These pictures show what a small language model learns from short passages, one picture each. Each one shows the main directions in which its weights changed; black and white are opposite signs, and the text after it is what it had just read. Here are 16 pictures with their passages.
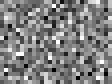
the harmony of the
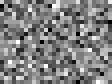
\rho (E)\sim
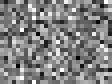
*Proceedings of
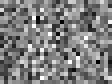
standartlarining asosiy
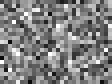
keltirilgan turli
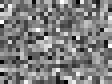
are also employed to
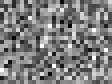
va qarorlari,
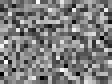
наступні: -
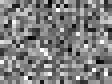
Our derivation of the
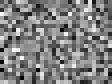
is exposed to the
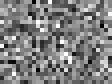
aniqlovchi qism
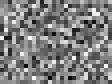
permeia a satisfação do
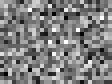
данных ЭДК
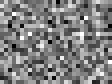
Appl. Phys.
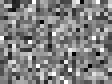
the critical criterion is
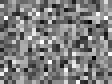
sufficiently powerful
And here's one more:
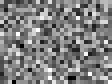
tona, da sua
